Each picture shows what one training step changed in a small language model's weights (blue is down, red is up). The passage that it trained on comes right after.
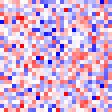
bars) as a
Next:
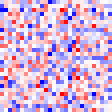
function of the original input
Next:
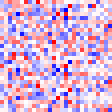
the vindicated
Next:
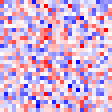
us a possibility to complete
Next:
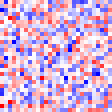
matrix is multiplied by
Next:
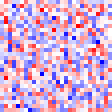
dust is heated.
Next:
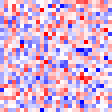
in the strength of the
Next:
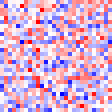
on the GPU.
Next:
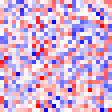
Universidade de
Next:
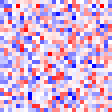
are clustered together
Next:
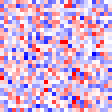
that the function $(\forall
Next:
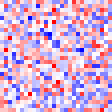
$h$, denoted
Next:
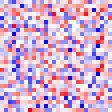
the lower layer is
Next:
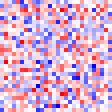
a quadratic transform in
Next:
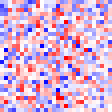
but, this fact
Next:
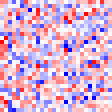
Abel average,
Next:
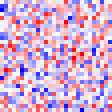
learning methods of detecting
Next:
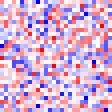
sound waves over
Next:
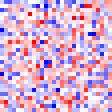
front detectors,
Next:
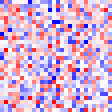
only able to propagate
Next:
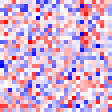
mapping preserves conservation
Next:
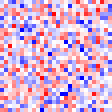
the large number of
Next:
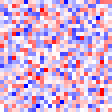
promotional actions in
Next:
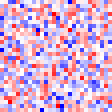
the proof of Theorem
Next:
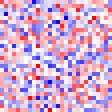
a character embedding sequence and
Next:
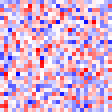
by noting first that
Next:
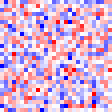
the coefficients of coupling between
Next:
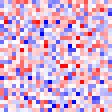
to ionize making the
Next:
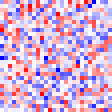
transitive attractors
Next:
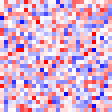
(ii) We assume
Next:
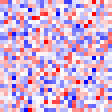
lattices: their natural
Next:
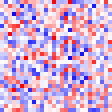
The expression above indicates that
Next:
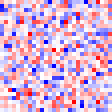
can be easily taken into
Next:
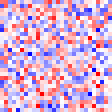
be an issue.
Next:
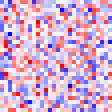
by two-point
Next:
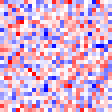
We explain why nonlinear
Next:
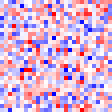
the uncertainty on the power
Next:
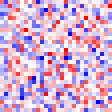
are prescribed values
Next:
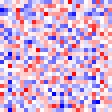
new ones for this time
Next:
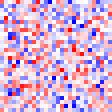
before, we obtain
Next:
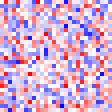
described, the need for
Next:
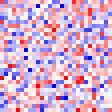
$\sigma$ say that
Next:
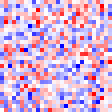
and observational studies are
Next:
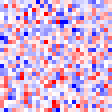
specific question will be
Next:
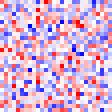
convenience and without loss
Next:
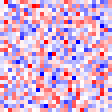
larger $i$, we
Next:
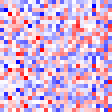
zeta function,
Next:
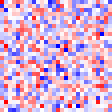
element, that is,
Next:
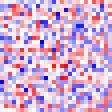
bands over a broad spectral
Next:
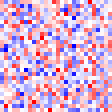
The 2D spectrum
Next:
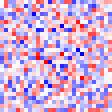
follows from the fact that
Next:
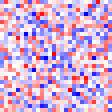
decades much
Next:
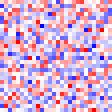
of the wave function,
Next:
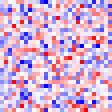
line components should reflect the
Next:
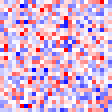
its minimum. The second
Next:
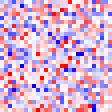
the data for large transverse
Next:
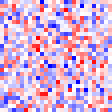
and Governance
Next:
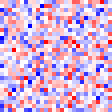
shape functions contains the terms
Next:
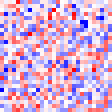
each logic gate maps
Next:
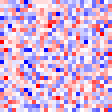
tempted to
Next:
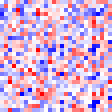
compact binaries.
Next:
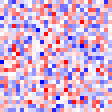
the diameter of the
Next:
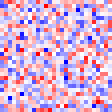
be artificially
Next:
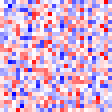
reader's convenience we
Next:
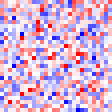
at NNLO
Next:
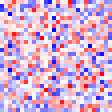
approximable in the
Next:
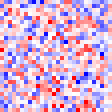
any $w \in
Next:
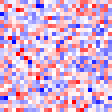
T. $$ Further $$
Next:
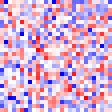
CL upper bounds and
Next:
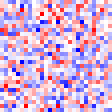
On the other hand,
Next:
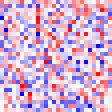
and $e$, the
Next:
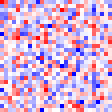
an other corollary of theorem
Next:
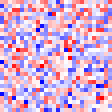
of the boundary value problem
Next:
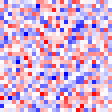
large enough $n$,
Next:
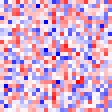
$M$ to
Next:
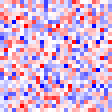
scale) at early
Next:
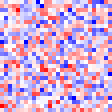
cells in one space dimension
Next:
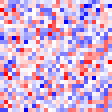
Markov-process also
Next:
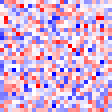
remains unsolved.
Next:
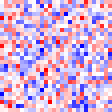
Heisenberg commutation
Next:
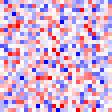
For $f \in
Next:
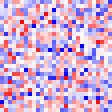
orders of magnitude. It
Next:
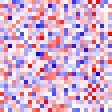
enforces AC
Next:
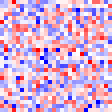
to experimentally separate the
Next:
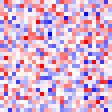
b.c. in
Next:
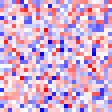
a correct calibration of the
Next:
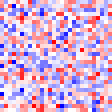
the theory grows;
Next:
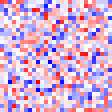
proof in detail for the
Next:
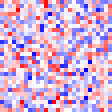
An audit of
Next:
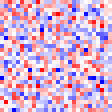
further, invoke
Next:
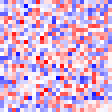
stars in the halo
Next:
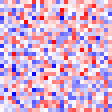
the sorities will
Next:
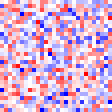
localized on one surface of
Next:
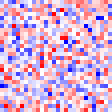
the cloud is not
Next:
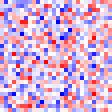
the two band pairing model
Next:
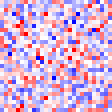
However, for quadratic
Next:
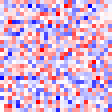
pelvis all have
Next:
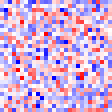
context, the CPC
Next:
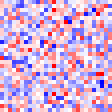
corresponding electromagnetic waves
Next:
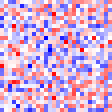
the projected gradient
